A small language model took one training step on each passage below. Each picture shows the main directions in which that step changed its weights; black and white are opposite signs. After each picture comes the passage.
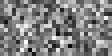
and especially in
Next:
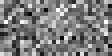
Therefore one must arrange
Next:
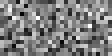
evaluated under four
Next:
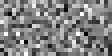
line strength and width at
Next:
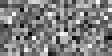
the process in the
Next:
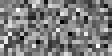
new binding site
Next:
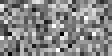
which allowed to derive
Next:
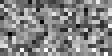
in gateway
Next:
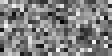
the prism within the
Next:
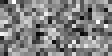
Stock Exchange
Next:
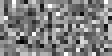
of $\PT$ symmetry
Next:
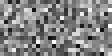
derive is in good agreement
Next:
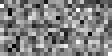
$QED$ beyond
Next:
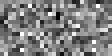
give a general proof
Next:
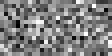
is dominant.
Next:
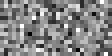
that an initial configuration
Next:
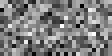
equation in $\langle
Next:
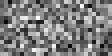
encodes all properties
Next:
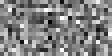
dynamic execution
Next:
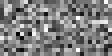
can be solved
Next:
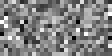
configuration interaction} approach.
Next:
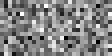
neural network. The
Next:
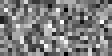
and scaled to the
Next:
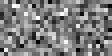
except at the
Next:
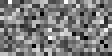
distinguish the limits that
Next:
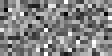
smaller than the CR
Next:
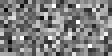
being the proof of
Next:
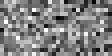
age variations to
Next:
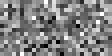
(the charge requirement
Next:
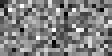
single crystal. J.
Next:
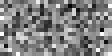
as "com"
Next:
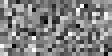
processing of two
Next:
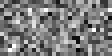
results in the change
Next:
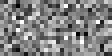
additional national sources to
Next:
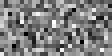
blur at each point
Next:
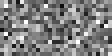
Holten} \\
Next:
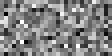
DI x-ray
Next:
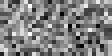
requirements and the boundary
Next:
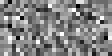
\al { \int
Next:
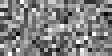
the electron-electron
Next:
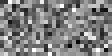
bands of strong parametric
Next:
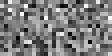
higher voltage,
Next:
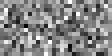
for all Internet
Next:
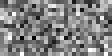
the process of constructing
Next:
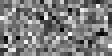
bound. This fact
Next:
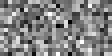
the eigenvectors,
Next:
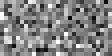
of all perturbations could
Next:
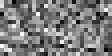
exposes that if
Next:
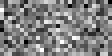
will reproduce this amplitude
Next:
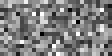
signifies the quantum
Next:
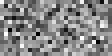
be falsely
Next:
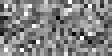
focal plane.
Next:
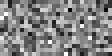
hyperons measured by the
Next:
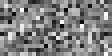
the ensemble of
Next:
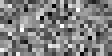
the geodesic equation
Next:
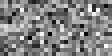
the findings at
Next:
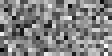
and the generated distribution of
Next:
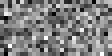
a carrier wave,
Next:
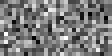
is on investigating the
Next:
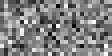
quark configuration of this state
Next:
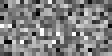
in all-weather
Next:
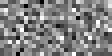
\ldots, m$.
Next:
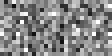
learning features. We use
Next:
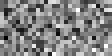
index of generation, the
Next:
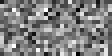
canonical momenta
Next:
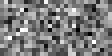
decide how much time
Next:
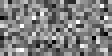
that yet another theory
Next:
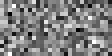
at time $t$,
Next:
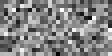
the U.S.
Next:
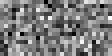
with the recently introduced
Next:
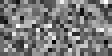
and phases are obtained from
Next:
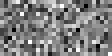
map for adaptive feature
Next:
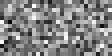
can get the following relation
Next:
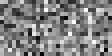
results on connections
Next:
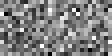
characteristic scale of the observed
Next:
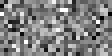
datasets to verify
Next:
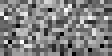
engine}. It
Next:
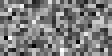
explore an universal
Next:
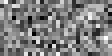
positive effects on stock
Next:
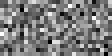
the probability amplitude of the
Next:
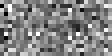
from photon backgrounds.
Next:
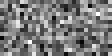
points, nearly
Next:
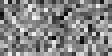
defined previously. If
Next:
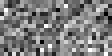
equation lies of
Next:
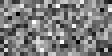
Hubbard model
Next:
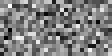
some morphological
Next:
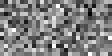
phase transitions.
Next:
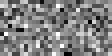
by strongly lensed
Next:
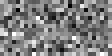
an elevated and
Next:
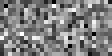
voids are
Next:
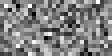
regions in two Local
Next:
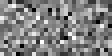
actually solves the
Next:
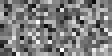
can be prooved
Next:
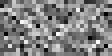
the KB parameters
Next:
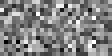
an unconstrained
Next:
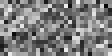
derive equation (58)
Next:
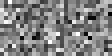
this area. "I
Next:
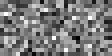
four operator in the
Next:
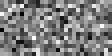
an interesting question is
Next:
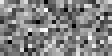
thus is considered not as
